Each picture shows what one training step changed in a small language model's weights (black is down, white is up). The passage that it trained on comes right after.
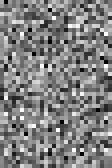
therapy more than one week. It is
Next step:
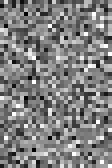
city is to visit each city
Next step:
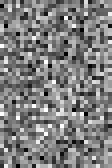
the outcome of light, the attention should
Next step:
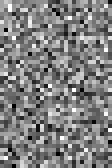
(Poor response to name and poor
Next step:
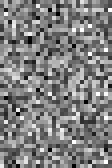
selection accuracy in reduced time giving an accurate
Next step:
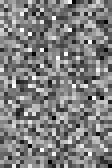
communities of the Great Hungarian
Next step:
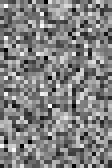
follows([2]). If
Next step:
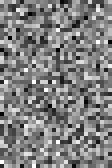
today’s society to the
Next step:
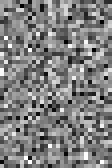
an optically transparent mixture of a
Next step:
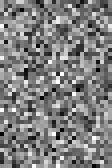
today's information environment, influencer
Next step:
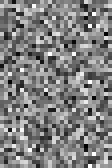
cấy hai
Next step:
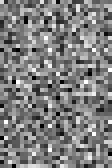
time profile may promote the processes of
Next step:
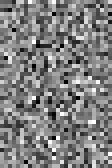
captured as data, evaluated and processed
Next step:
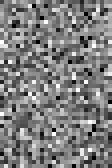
a stage for students to be
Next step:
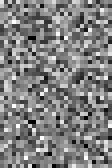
conventional building development. This paper provides a
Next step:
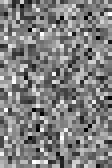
sense of abandonment and
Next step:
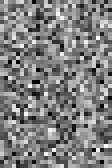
Dry grain is a grain that has
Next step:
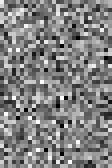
more general developments in the field of
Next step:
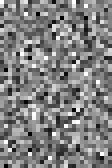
4.1 software coupled to an
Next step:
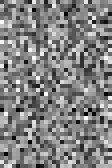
participant in the lesson process,
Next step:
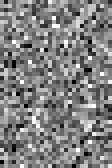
aware of patriarchal
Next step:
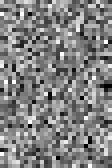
legislator has left considerable freedom in the
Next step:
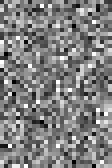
to revision, edition and literature
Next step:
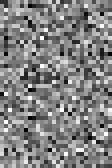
malaria used mosquito
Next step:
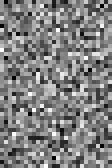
diseases. Steroidal
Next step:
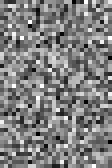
input to SWAN and the significant
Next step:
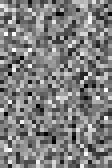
Ya-lin(Wang and
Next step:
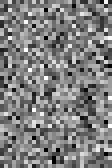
S., Sharma, R.,
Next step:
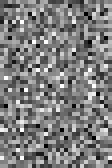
a scientist, a perfect researcher,
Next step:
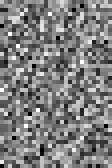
instance, an RF power
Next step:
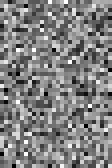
measure has a low contribution to the
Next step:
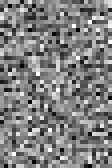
for improving time management aspects of school
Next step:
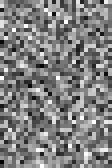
nation (Challenger
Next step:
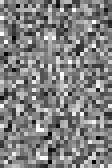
the effects of Europe's domination over
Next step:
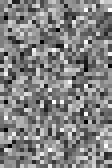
stress σ_{xx} in
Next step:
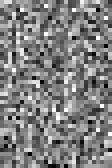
**Name of the Journal**:
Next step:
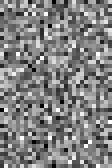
connected to the ontological essence of
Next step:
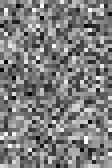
relation to the school situations. Thus,
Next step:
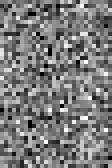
Control Conference*. Belgium:
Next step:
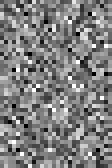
The Indian state of Gujarat
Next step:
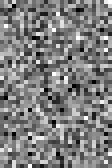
power abuse and enhance the accountability
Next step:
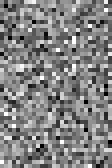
often lack expressive power.
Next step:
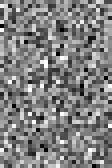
your medical practice, and the phone
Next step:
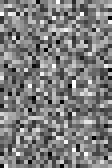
parents and teachers who participated in our
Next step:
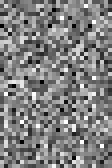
increased after the earthquake, the
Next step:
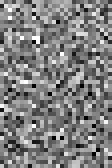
is the sum of each item's
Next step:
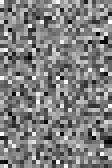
modern global economy and its national components is
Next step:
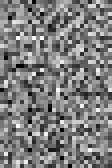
and results. Project management approaches can be
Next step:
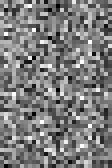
school Electric Power University Public school
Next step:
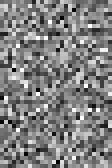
classical piano music from a
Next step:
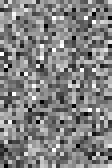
well as public health benefits – it aims
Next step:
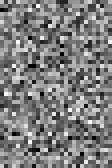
mechanisms. This situation needs to be
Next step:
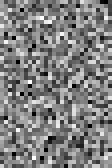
the T2 sample exhibited the
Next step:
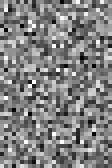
involved in the measurement of bond length.
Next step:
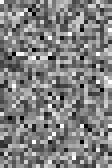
contribute to the pathogenesis of
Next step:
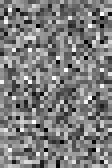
a supranational body, it
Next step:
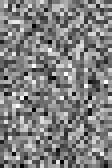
Florian Undergraduate
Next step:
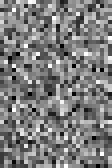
linguistic sensitivity and cultural knowledge. In
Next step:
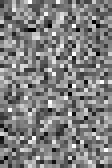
body ache was experienced by 64
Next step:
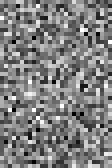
the variable of innovative organizational culture. The
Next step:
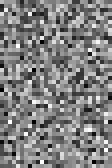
also address issues such as waste reduction,
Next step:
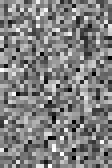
persists for few minutes indicates the presence
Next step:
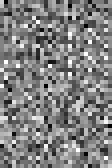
b_nX_n \quad
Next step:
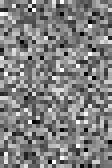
From examining the resulting crack paths
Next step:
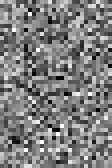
have been developed over the last decade
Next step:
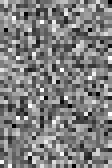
another text." And reading enables writings
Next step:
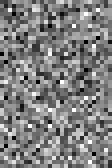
fear you; fatigue
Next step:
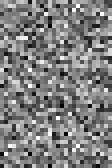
for assessing how structures external to the
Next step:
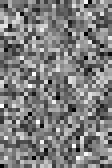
du patrimoine culturel et
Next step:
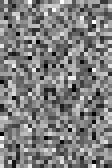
the Khorezm region includes
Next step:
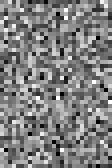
or embolization and so skin
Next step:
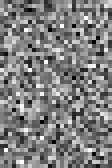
is of less importance. Moreover, research
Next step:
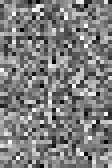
we have accentuated that the
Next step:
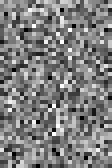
And Durability. To
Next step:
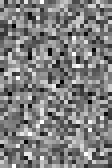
of writing a fully distributed approach is not
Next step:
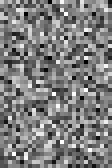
other way¹. Food industry is one
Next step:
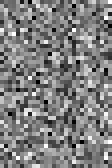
an iPad dedicated to this
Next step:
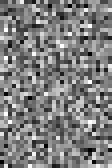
roles in the functioning of the
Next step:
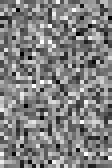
socially acceptable. The prison must
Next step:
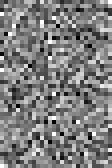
allow students to succeed in attainments
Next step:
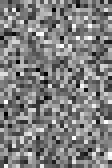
a family meal or all contents
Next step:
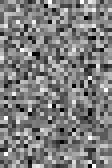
each substrate variant, average values were
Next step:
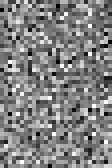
Research Implementation in Health Services
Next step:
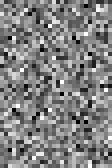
spatially-developing mixing
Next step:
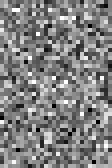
temperature on the photocatalytic
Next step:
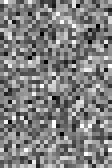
1 No_License 8 0
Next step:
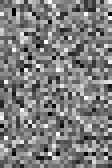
personal aspects relating to a natural
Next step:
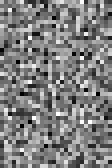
the trend will follow the path of the
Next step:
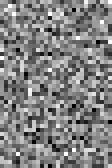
first step, partners were asked to add
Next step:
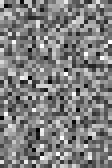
between different breast support conditions; however there
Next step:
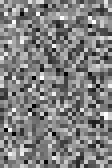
productivity of three common crops
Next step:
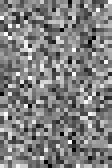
Aché, this stressful situation
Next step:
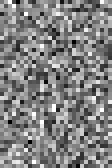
Productivity is tracked using
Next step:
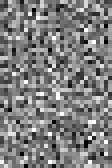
algorithm mentioned above, we can express
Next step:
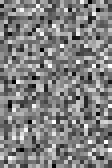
we used synthetic SS datasets of
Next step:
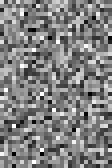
initial integration activities for the three
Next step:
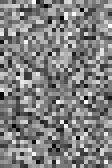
is opposite in phase to that
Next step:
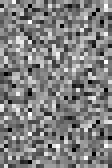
are part of rituals
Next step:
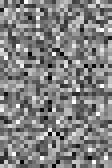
of sample (60 samples of them 44
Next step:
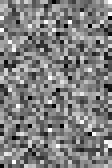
supporting practical deployment in security and
